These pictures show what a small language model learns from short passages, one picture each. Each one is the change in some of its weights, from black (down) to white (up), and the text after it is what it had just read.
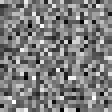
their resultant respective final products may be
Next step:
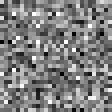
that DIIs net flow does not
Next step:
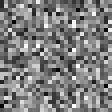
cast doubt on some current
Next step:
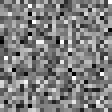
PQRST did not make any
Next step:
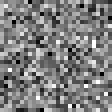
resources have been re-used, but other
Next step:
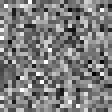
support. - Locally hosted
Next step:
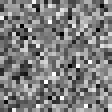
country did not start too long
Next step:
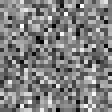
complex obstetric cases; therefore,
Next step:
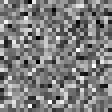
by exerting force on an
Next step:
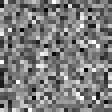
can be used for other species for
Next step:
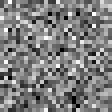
low gelatine concentration ($c
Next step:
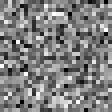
(2017): Aligning for
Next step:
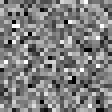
of Education ISEI
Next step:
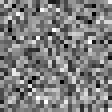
Ubiquitin Code David
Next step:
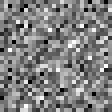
SNR_i , the processing
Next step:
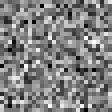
2025 IoMT Adaptive
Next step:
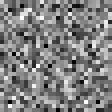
3 presents a through transmission
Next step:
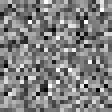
(Boluwaji et
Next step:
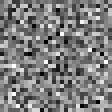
revealed an average efficiency level of
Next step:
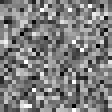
Lagrange polynomials
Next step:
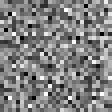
and spread them out in the furnace
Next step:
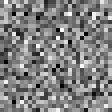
reference ecosystem, using the
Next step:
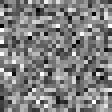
what is considered as a sexual;
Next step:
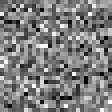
been published, analysing in
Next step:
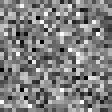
CLUSTER CAIRO
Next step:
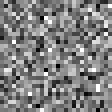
Notes 1. The percentage of
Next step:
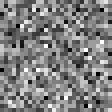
2 diabetic patients. Its high
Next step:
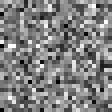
attempt to detect another specific
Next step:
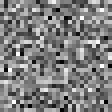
other industries may be adversely
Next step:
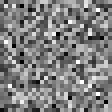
a smaller MAPE value <10 with
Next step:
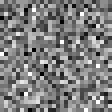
finite difference equation can be
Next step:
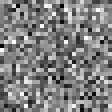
higher tendency to cooperate.
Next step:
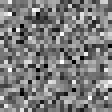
structure/feature or group:
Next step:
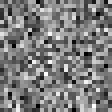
María Eugenia,
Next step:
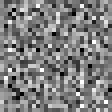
is strongly annihilating,
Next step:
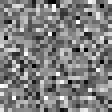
cornering, hugging,
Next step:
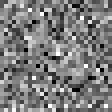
radiation. The campaign
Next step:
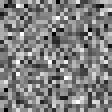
An Experimental Investigation of
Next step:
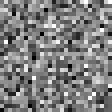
patients in the TXA group had a higher
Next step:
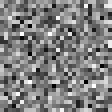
larvae sex was
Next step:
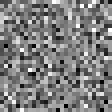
that gives the person the capacity for
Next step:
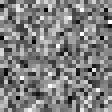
that here the “proportion of total
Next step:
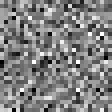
challenging benchmark with 200
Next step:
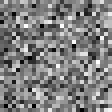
over the recent period including the global financial
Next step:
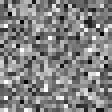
may experience psychological issues
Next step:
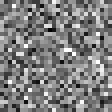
dependence on pyrolysis temperature
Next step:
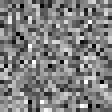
robustness and nominal quality.
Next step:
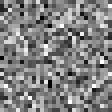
to the decrease in naturalness.
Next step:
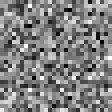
in computer engineering in Payam
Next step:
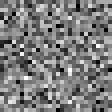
In order to gather the needs of the
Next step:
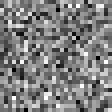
spinal injury, and
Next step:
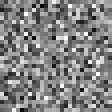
conflict of interest The authors
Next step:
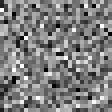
to lend out. Higher interest rate
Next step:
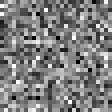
solvents has the same effect on the
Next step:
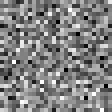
have prolonged QTc
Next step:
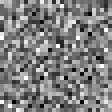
VA scenario are not angry with
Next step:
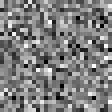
for publication and agreed to be
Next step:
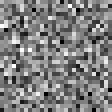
and incubated at 37°C for
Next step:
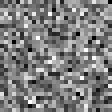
Lancet reflects wide
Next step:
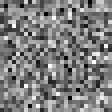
to perform quickly enough to be
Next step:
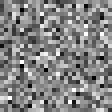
the Si-alkyl (850
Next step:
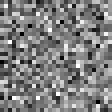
W-tube of 16 mm
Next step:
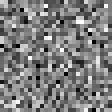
COVID-19 pandemic.
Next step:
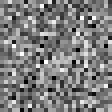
rule of law can run
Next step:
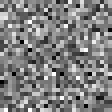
that we must understand nature differently
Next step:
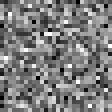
Conceptualization, Writing -
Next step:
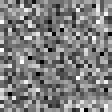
but lack practical guidance and
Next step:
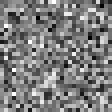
printed in the engraved
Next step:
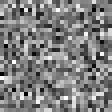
usual, standard errors are estimated
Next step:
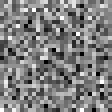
is used to accomplish an effective data
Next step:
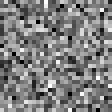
initially to 16.0 % after
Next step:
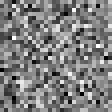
of capacity building in the natural
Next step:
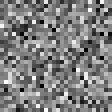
western philosophy,
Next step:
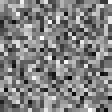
graph Graph 3
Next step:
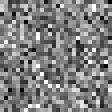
Meneses, E. Fostering
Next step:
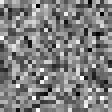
the source terms alleviate the problem
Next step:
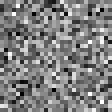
effects are disregarded, and a
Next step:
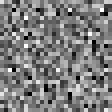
for adults to become cooperative,
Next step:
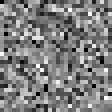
deeply seated toxins by
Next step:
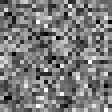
on the violence, threat or
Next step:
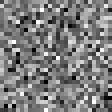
the trained models. Table 7 shows the training
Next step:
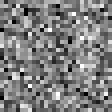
CsPbBr_3 is the
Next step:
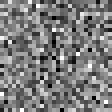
without any possibilities for individual
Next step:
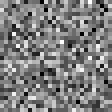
found to increasingly deviate when the
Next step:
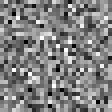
of Ireland RSPB –
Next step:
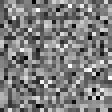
pollinators play a major role in
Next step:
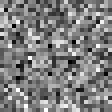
the first stage. One of the most
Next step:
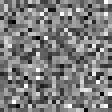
a means of stimulating export
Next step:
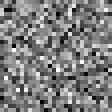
public awareness to strengthen
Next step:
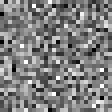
models of ARDS and to be
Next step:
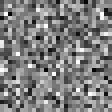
The norms of the criminal
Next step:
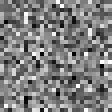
efficiency indicators achieved with their
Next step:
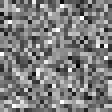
3. Compare multiple ML
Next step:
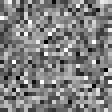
have been studied by the sages,
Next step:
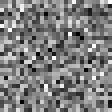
beliefs in his or her
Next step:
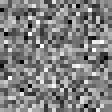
we internet*. The New York
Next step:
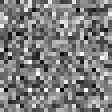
current cell processing for cell and gene
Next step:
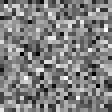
Selecting the appropriate
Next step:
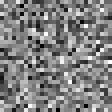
the theoretically considered buckling
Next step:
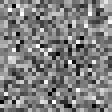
set point-based approaches are yet
